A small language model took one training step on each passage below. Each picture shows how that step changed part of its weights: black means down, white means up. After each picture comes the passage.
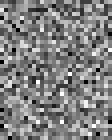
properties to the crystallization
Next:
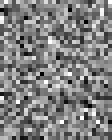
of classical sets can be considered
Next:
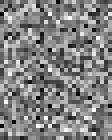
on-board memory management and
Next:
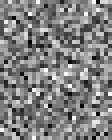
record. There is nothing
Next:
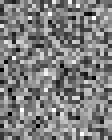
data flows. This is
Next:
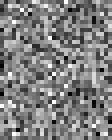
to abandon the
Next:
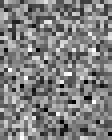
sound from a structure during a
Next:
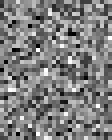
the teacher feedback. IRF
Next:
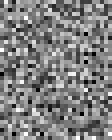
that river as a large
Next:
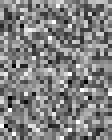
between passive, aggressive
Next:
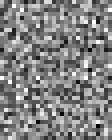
make/listen to
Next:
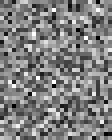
Revolution. We have obtained
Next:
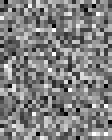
technically effective and socially
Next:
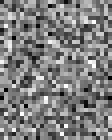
and related fields. The joint
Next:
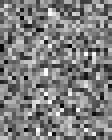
of its members. Despite the
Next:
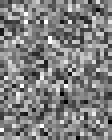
in the area will have a
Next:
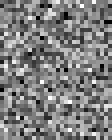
on the subjective and rule
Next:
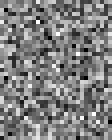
HDR UK could benefit from
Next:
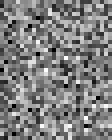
the competitors.
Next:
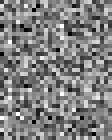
green management concept and strategies in
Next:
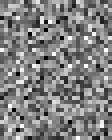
Digitiform on
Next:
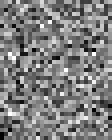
understanding of strain-associated
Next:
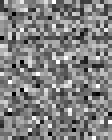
fact, when it is considered
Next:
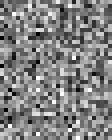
capability for full implementation in a
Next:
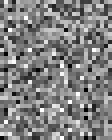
that after only PVF
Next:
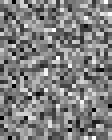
relationship exists among the variables.
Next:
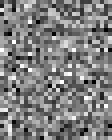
from oil palm leaves and
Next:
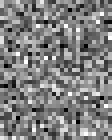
universal willingness belonging
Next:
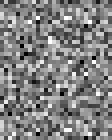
of about 0.4 containing
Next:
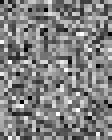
applied in military
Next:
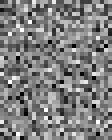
impact of COVID-19
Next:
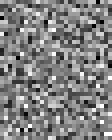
How do I make my paper
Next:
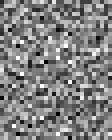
weight in the final mark.
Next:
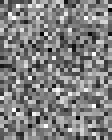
impact and take-home
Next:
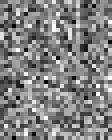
Vegetable Production
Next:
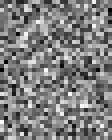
interactions. Running from June
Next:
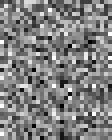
between 28 and 40 weeks when
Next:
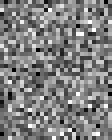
case due to its hierarchical
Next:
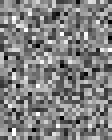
Tests Value df
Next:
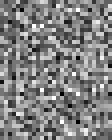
consolidation ceases,
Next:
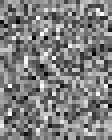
featuring fashion products with
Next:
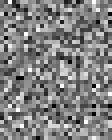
Gln supplementation in
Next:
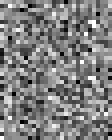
and ultimately compete in the
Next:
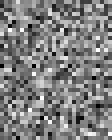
the domain-agnostic
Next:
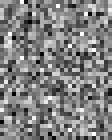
facing public health, and is
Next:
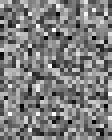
to be suitably
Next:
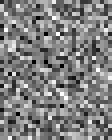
Method (LBM) to
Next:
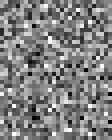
in Adverse Outcome
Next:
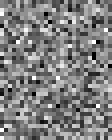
6 has supported some renewable energy
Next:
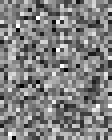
DE GENES
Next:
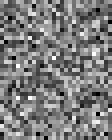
is also fundamentally
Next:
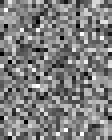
gifter also earn
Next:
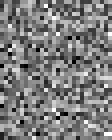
& Brunnoh,
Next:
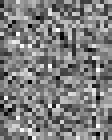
the financial capacity to pay the
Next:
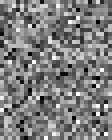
the new noun is of
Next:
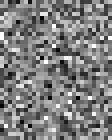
4 Methodology The development of
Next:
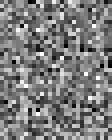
fill the coastal data
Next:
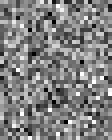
outbred white male rats
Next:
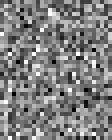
of machines and mechanisms,
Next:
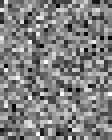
The recognition process, which consists
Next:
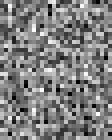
or body, mind, and
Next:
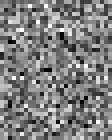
Proximity gives us accurate
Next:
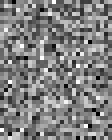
is listed in Appendix.
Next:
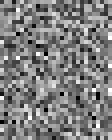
will briefly discuss some
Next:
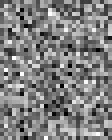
of the original transfer function of
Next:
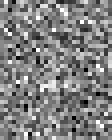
courts) that printing
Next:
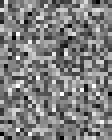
written work, which can lead
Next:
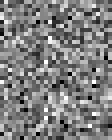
in the group of many whose
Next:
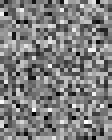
children had not yet met,
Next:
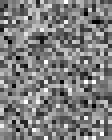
predators that they are not
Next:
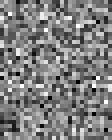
presented in [19].
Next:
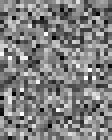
*Experience*, and
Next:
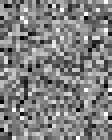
(e.g. home
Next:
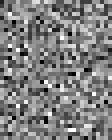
a function of applied potential:
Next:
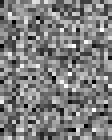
a large number of applications
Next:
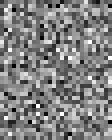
HCHO, and
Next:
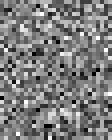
International Crops Research Institute for
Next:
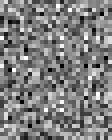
(United States of
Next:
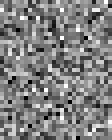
the legal framework (the 20
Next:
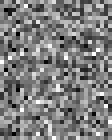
might acquire them.
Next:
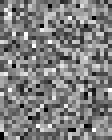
isolation, and a lack
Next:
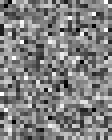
and in some cases SOAP
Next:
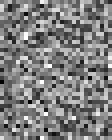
waste sector to gather more
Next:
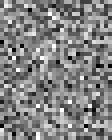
by employers. There are a
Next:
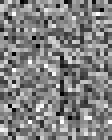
analysis report for effort prediction in
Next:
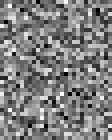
FL: Academic
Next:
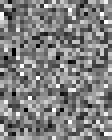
process, we notice how the
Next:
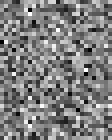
I. INTRODUCTION IN modern
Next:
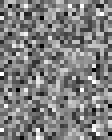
preoperative and postoperative
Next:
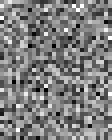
model can encompass
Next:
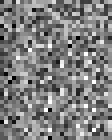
evidence the impact of their
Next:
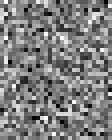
(2022) where early emergence
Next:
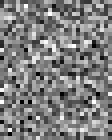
as follows: a.
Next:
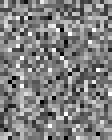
paper will give both the necessary
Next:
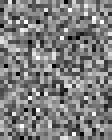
abdomen Showing
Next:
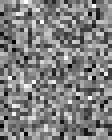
other sources. The Commission
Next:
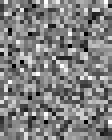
(vomiting) when
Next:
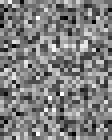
Friendship Forest
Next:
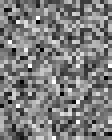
a ‘holistic’
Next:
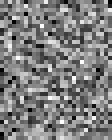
and 48% more than the
